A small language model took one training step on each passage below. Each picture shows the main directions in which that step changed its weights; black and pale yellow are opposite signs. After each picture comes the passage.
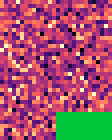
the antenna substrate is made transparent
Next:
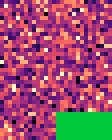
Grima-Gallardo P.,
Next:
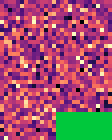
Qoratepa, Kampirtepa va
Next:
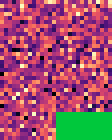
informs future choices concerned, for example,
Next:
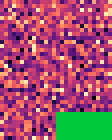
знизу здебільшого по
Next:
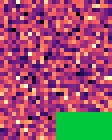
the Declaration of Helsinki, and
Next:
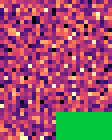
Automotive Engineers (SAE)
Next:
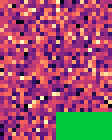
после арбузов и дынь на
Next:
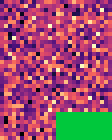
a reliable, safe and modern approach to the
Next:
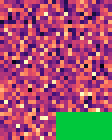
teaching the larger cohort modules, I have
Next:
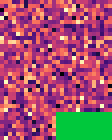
investigated composite profile was produced by a continuous
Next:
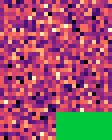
формированию критического мышления;
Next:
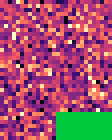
for attosecond science as we’ll see
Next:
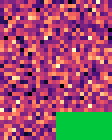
vídeos e imagens que podem
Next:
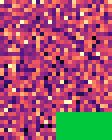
significativa correlação entre a visão atual e
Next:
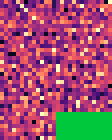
dB and a phase margin of
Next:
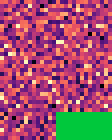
about the scientific views of some Uzbek
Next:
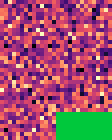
знания студентов - 4) К
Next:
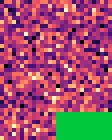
review work on the interdisciplinary attempt of
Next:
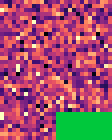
and control group is 95%. Differential value
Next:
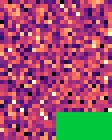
strategi pembelajaran sejarah
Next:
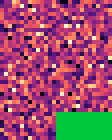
identifica de manera tal a su posición existencial
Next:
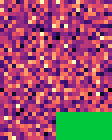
yaitu Kitab Undang-undang
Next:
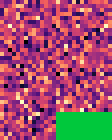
intentions to take a more comprehensive class about
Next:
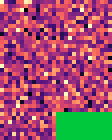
no positive samples reported from Kurram and
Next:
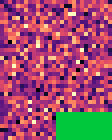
qasamyod va harbiy
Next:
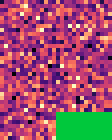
the lead author during a face-to-face
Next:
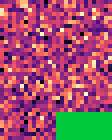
This determines the relevance of our research. The
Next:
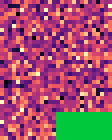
damaged cells to grow back to establish a healthier
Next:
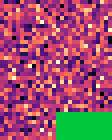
constrói, transforma e reinventa os
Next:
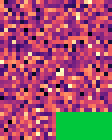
identify and describe the relationship between two variables. In
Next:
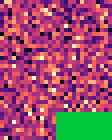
posibles acciones de mejora y
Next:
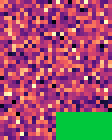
una cláusula -como ocurre
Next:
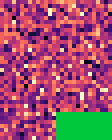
En el desarrollo de los módulos se
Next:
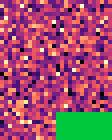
until they give priority to improve higher education.
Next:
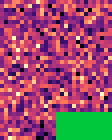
worden. Het is echter jammer
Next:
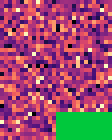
we use 1-D for simplicity)
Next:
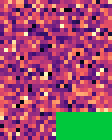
über die Trainingsdaten oder die
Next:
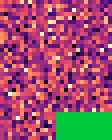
pleural bilateral em bases.
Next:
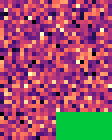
on the use of telemedicine for the
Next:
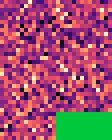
while the distance between the acquired features is
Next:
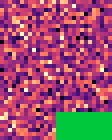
coverage is almost permanent at this season.
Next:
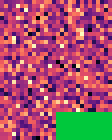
au Sénégal. Depuis 2017,
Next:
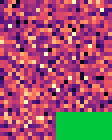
obtener las recomendaciones sobre las
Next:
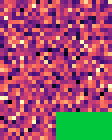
of aerobic photobleaching of
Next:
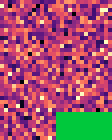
game score rules and progress rules. Once a
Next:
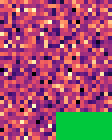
or reverence for an artwork displayed
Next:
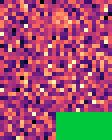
procentul celor care utilizează
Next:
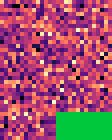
copper salt, m.p.
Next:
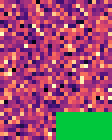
implicó una descripción e interpretación del grupo
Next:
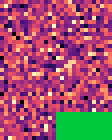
Akademisi Başkanı Prof.
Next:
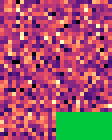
surprise since the suite of the queen
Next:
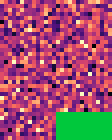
Dengan demikian maka beberapa
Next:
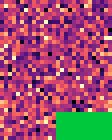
al., 2014). There has also been considerable
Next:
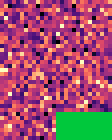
using a FEM approach, a stress analysis was
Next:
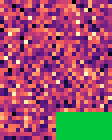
with a low charge carrier concentration, the
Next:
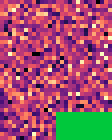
University Campus based on internet of things
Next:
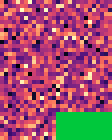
from Munich showed higher interest in learning and positive
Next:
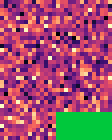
китоб ал-Амсол
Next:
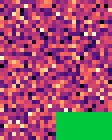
wise of the respondents and lab facilities provided by the
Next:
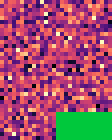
Harvard University Press, 1986. -
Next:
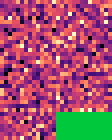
A celebração do referido contrato
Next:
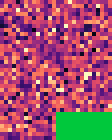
a DC 40 LED driver,
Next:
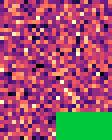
И хотя было много идей
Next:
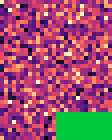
experiment is somewhat ambiguous. The local
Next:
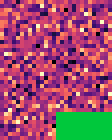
функціонування цифрового навчального
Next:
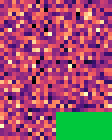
Clevr-xai: A benchmark
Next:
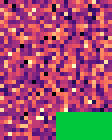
affaires. Les définitions apportées dans
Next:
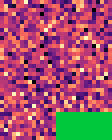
point, where the code functionalities and structure were
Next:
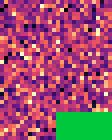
белгиланган . Тарихий
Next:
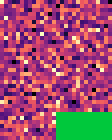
to 50 Co-relation co-efficient
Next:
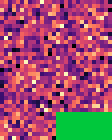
la destinée, du devenir, de
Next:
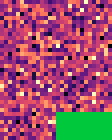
223 Rajabova Gulchekhra
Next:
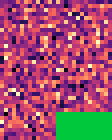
rapid growth and bioassays with tobacco
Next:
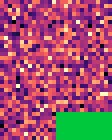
(Grand Tour). Det var vanlig
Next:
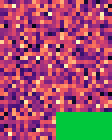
imkanın beriwshi elektron
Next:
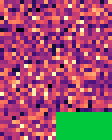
com outras fornecidas por diferentes
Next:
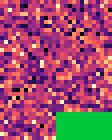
$\lambda/4$. Liquid crystals are
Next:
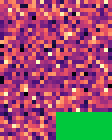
system of soils and rocks to the
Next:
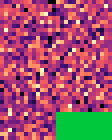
of contaminant removal, increase in organic
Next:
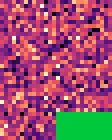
by one party to another, which is basically
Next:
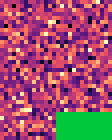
coleta de dados. Nesse sentido, após
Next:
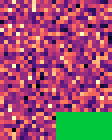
Users can specify EBA locations directly
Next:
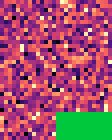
influencia que una experiencia previa de violencia
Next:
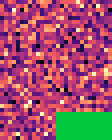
Bakr Osim ibn Abu
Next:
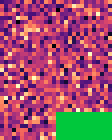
entail synchronic practices: –
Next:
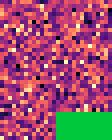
which are built around mentoring will begin
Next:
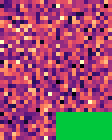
fatigue-corrosion tests were also performed
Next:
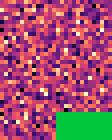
renewable energy systems over single-source
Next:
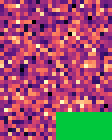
for collecting energy consumption data [2].
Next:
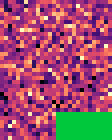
qurilganligi uchun ham Jadvalda
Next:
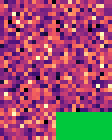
anbieten. Seit der Gründung
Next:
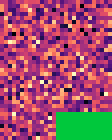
drug content (98.12 %), better
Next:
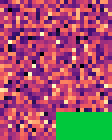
because men traditionally exhibit a preference for
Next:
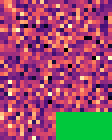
una educación integral y adicionalmente a
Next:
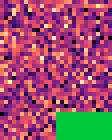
atrofidagilar bilan aloqada
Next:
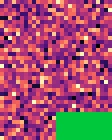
sus estudios en las experiencias vividas por
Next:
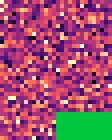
the determination of the pressure coefficient of the direct
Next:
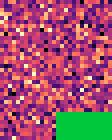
the sequence of $\text{Cu(II)}
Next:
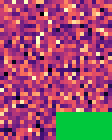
detection, and statistical analyses were performed using custom
